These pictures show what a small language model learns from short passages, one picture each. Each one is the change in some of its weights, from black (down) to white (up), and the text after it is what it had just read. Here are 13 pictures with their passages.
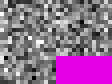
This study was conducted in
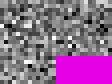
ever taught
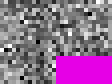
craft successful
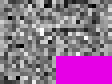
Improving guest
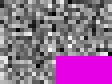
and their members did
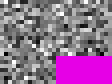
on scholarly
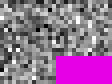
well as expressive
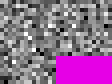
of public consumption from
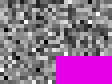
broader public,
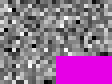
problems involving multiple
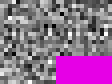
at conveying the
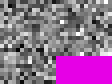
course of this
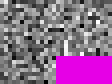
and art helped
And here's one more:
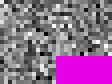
skills - A good
